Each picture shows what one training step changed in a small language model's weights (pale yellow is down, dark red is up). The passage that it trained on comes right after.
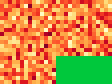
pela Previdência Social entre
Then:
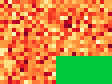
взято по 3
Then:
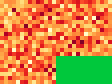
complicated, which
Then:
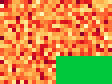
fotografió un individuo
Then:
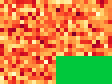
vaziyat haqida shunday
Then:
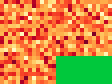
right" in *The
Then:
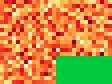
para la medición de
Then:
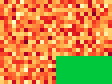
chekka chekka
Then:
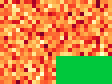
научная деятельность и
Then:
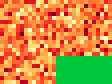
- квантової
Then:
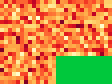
question study. In the article
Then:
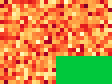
mundo digital. Para as
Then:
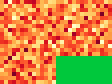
необхідно особливо
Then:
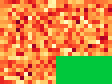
ou artísticos apenas
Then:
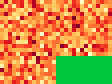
// *Философия
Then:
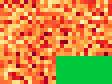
development patterns of the
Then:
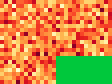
especializada. Para
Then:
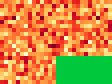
erishganligimiz va
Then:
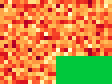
participatives. Dans
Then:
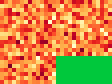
Rukun Hibah
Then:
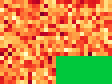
a busca em sites
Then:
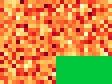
kesmiştir. Marksist
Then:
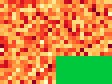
temel özellikleri
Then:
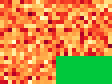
con Aristóteles
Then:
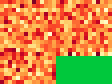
of the late XX –
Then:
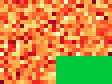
Plaza y
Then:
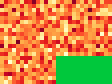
la durabilité de
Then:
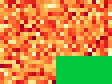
na forma da Convenção
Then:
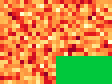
anwenden“ und die
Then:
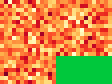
а также высокая
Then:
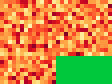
Tarbiyasi yaxshi tashkil
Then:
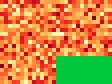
the trajectory
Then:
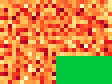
ont ainsi mis en
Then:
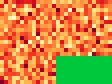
mahsulotlarni yanada
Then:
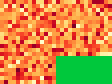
& Aroorva,
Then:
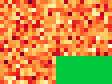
ознаками структурної
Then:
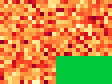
інвестицій. На
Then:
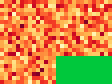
os princípios da
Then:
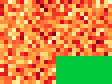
humana, é necessário
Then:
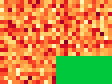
légitime a
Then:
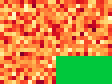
tajriba talabalarining iqtisodiy
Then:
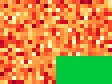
leitura dos pontos
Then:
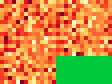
que, de alguma
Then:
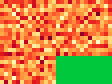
assumido em contratos
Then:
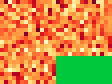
«Про основи
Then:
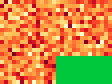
Сил касаллиги
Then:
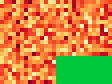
que possam atender o
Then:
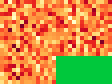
तरह से
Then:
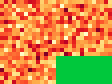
literature. *Res
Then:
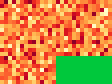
ambiente. É com a
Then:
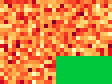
già quasi
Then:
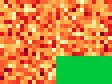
maka alangkah
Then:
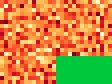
in dem Studierende
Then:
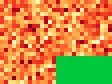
constituyen dos amplios grupos
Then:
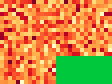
revista, no podemos
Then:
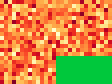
этой суммы –
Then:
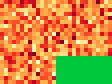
bioscopen en
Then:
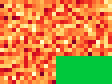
expoziții este
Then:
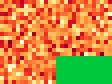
video texnologiyalari -
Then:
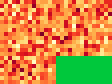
потоков информации,
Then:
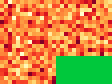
bu yondashuv hozirgi
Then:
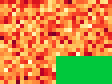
a eficiência seja
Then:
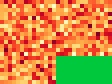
das duplicatas,
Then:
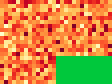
de consumo permite hacer
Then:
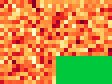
медицинского университета
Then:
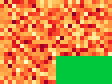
создание конкурентного
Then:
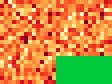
параметрів їх
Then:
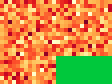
17 años de edad,
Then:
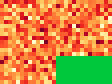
feminizm, marksist
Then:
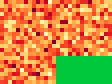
med lyftes sex
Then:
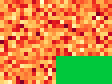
Jeong *et
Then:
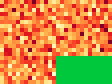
la Tonadilla
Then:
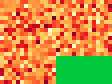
se deflagra,
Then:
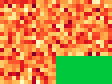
tuzilgan mehnat
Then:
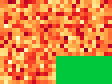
de maestría de la
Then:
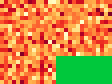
una articulación a otra,
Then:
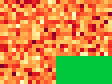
evaluată. Iar
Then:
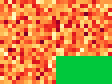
sociedad en el periodo
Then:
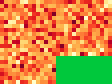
ou dourado, sendo
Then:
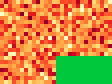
ochiq havoda vaqt
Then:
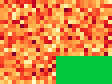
ularning faoliyati samaradorligiga
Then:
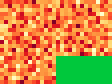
giraría en
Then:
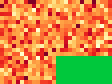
ўсиш кучи
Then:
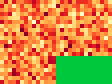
meio da colaboração entre
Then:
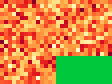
opinas”. Em todas
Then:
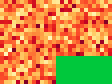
– Подсушная
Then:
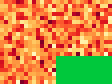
Fusion* 10,
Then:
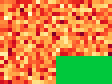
kompyutering, ishlab
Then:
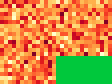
sistema de opressão
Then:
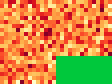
em mulheres, presumindo
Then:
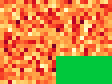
à vítima e que
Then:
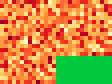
comunicação com as massas
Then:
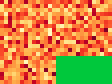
surge com o processo de
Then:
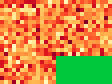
tahlil qilinib, raqamli
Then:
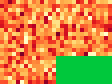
Jahren dafür,
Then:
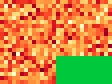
sifati, balki samaradorlikni
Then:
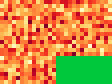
mera assenza di
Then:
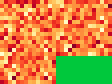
eng katta kamchiliklaridan
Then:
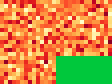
if there is a heel
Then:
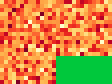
degree field through
